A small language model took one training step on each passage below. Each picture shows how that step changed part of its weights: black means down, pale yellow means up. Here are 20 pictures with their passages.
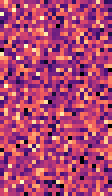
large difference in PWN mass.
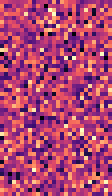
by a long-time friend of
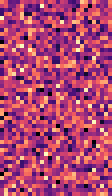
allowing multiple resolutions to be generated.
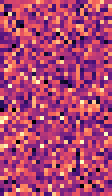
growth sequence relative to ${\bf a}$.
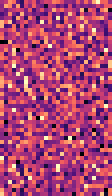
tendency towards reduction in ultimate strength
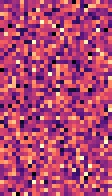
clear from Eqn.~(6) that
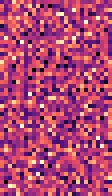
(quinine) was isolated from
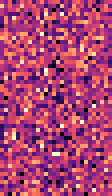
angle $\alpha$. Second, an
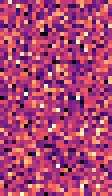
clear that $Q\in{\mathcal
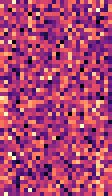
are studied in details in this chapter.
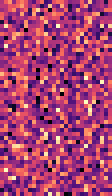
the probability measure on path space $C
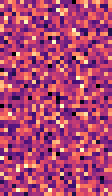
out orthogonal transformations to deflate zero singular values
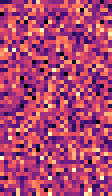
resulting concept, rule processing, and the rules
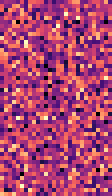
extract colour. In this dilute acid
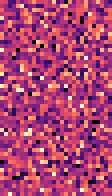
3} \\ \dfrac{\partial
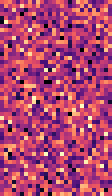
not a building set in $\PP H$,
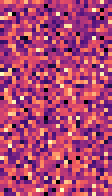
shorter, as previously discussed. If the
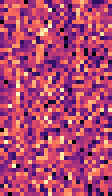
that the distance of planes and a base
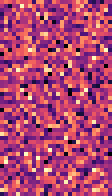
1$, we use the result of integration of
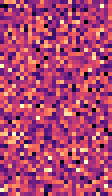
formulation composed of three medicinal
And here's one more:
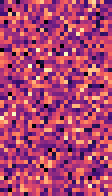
could be attributed to the thermal radiation from
